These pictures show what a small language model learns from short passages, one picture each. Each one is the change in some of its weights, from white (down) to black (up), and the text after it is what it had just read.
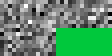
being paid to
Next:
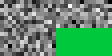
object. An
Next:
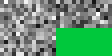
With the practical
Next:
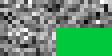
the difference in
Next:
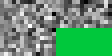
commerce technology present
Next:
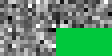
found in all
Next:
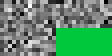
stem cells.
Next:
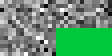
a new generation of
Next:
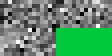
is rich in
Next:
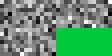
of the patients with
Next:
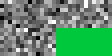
presented study was in
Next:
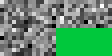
purposes, for
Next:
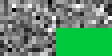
kept up to
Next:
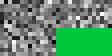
found that most of
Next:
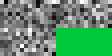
effects of the
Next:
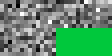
of cyber and
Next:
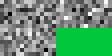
of the hospital building
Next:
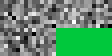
R&I projects
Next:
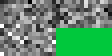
in pacific
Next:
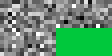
one side of the
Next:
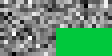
the skin using novel
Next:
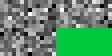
social governance.
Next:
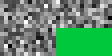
algorithms, respectively.
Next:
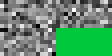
sufficient flow capacity
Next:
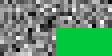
further complications
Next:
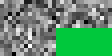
continuous functions using the
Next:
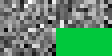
are to identify and
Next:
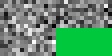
is the 17th
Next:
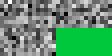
of skilled
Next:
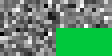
basic studies give an
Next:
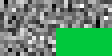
patients will have sex
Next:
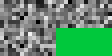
tissue samples taken
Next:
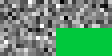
to 3 mm.
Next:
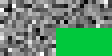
tree algorithm was
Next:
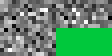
education lessons.
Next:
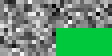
that international students
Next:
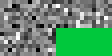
two modes were
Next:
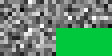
to collect,
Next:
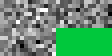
with high tax rate
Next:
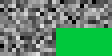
cm. For
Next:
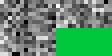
theoretical knowledge through
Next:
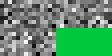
is fundamental that the
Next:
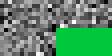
is dependent on
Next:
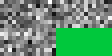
increasing the awareness
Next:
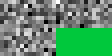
attributed to the
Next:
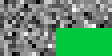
associations were found
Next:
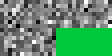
similar species was not
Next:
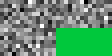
to be connected by
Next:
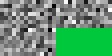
time we have to
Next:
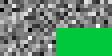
to ensure that
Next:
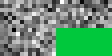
the Study The
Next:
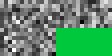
that was swift
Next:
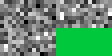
political purposes.
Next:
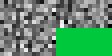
are also due to
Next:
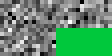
Fame for her
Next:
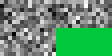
in the configuration
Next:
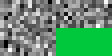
threat to the
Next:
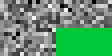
carriers from
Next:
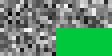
linear dimensions of
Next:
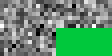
ratio decline from
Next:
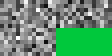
lock structures and
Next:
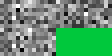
fixed point of the
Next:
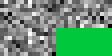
the production of
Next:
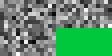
members using structural equation
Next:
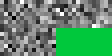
differences. Figure
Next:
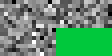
with emotional
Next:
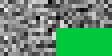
will help their
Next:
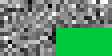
a distinct
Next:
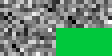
the NRT
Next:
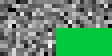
this approach will be
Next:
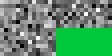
modulating volume
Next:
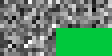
de San
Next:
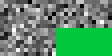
chamber method
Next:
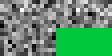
Proportion of
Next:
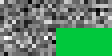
requires a set of
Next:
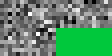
rubber industry
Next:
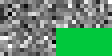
model to implement a
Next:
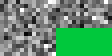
poor role modeling,
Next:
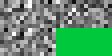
connected to the
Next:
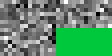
a first-line
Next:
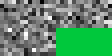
rate is obtained based
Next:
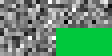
three independent evaluators
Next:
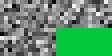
birds were
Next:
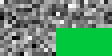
had a power that
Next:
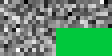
compares the
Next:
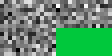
of Technology,
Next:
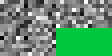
background energy systems,
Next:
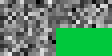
rotation in
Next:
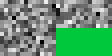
their learning skills in
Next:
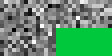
lot of work
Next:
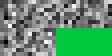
side and between both
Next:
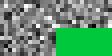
dry period and
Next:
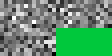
that it is of
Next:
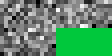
width and
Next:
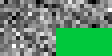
increased amount of
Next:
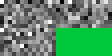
introduced in the
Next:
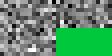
were slightly
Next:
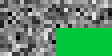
rights in
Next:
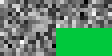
free space communication.
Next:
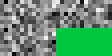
significant role in
